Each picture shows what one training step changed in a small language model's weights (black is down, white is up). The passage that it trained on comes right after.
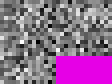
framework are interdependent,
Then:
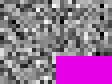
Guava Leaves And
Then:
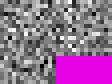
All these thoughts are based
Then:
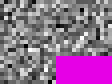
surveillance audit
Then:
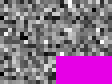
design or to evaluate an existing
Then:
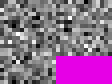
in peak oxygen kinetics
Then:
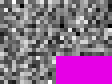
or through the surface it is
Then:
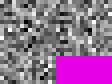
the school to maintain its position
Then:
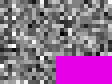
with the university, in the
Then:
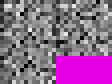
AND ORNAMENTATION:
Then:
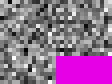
with the 3R's to
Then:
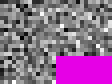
(via a Git
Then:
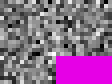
planning in women with type 1
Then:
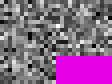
a base station and improve the
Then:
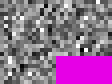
are changing drastically in
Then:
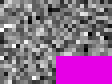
change when reason dictates
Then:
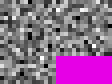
in 711, Muslim
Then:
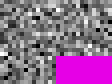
medicinal chemistry considering the
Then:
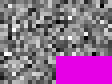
in details. It is of
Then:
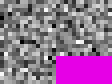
Validation Fo :
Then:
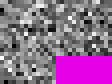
Thus, there is preference
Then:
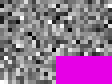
characteristics. Jessani
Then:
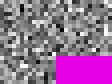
about features of the object.
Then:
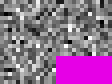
this, the battle of
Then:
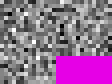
meet the demands of the
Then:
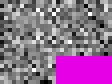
Transforming Framework.
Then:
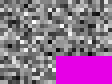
deposited using the high
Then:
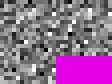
WITH TIGER
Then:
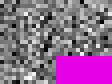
handles group mobility. This
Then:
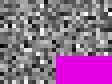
used were obtained from previously published
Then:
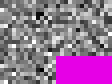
to the problem by using
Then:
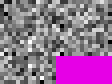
that financial literacy is crucial for
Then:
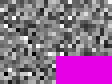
with equal pixel values, are
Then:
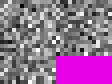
the effect of force molting
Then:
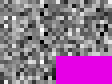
who are clearly in the
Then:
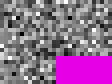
variance had been evaluated due to
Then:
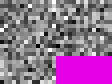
serve as middlemen between
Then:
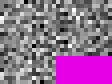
refill time, Low
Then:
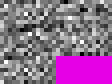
third model, it is a
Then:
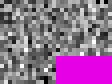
scans. Baseline correction
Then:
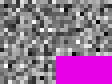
milk. The products of this
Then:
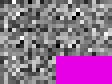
segmentation [7] for test
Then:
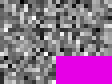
country (e.g.,
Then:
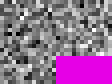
then randomly distributed to the fresh
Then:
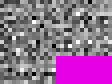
three months. In the development
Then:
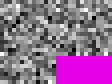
and hyaluronic acid
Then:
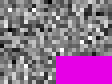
S3. Minimum and
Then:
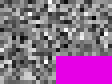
research into MSG related
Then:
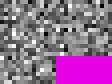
in the provision of
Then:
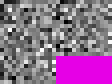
analysis:** Resource tax rates
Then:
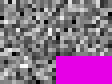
beverages in terms of
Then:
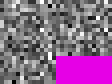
specific cancer charities, such
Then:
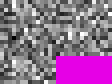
the work or about it,
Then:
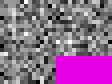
and considerate for both teacher
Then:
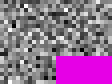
mediating effects of learning flow
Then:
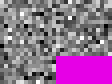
due to overtopping beyond
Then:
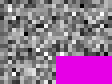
significance. In line to the
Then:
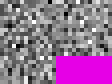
95 %. When the
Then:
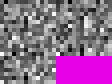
the relevance feedback algorithm - understanding
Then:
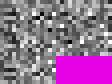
the studies were selected based on
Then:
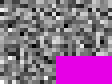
cm, dissolved oxygen
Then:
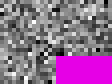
particle is fine. Conclusion
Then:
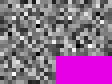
in a simulated scenario show that
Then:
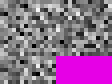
methane and others can also
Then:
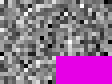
things people can use when they
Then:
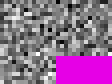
that OSeMOSYS
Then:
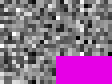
as a national capital,
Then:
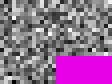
language in terms of the
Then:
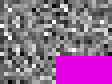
K., DULLO
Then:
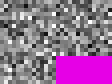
rectangular stress block
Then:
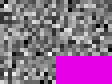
an evaluation framework. Regarding
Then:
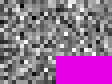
their realities, but others
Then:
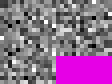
assess the effect on CH₄
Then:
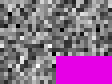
Nationale de France:
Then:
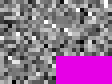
on six general information fields:
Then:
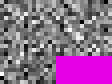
reconstructing a new
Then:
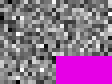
material. Temperature inside
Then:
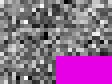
It showed that there is a
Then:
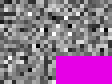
as reliable predictors of purchasing
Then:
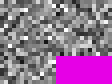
approximation of the relative power
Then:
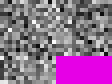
3 2 Moderate anemia
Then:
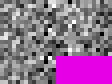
image¹⁴, that is
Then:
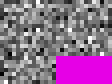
analysis above, the area shows
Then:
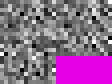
coli* cells were used as
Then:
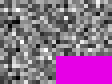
free from the base and dried
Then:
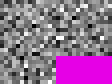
number of methods, combining
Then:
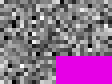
proper labeling of drugs and
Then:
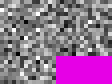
distal blood flow of the
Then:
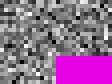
as blood vessels, supports
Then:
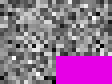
The four main steps in the
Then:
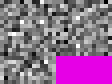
Vitamin A 33
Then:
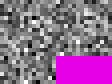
various health conditions since they can
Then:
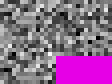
Project 1917 presents a wide
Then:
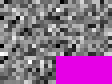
size analyzer, and
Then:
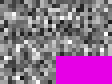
strong EPSRC
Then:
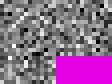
mouth are not acceptable
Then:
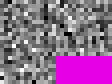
sessions which is practically
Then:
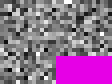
International Joint Conference on
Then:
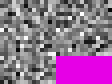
perpendicular to the
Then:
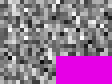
authority to make and
